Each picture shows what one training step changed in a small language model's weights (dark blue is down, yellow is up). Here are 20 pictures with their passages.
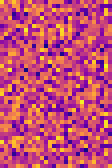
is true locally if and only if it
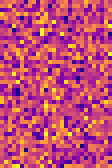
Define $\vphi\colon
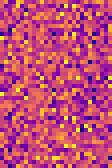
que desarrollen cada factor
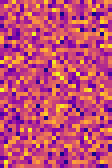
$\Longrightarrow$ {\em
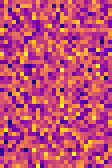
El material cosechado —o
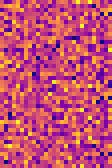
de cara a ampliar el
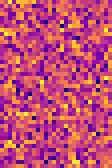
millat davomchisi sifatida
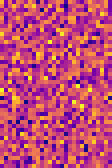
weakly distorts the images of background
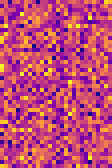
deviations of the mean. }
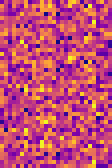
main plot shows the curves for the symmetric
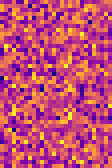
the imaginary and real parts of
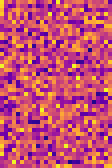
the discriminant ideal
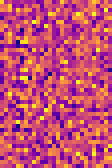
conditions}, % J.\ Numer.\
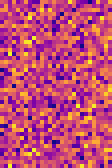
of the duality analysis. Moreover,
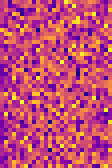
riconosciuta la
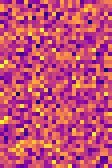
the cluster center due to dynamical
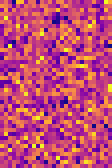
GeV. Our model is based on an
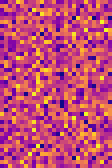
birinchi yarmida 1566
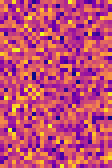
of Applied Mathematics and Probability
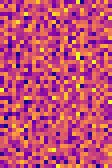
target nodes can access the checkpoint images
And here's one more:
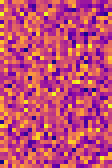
point of departure in financial
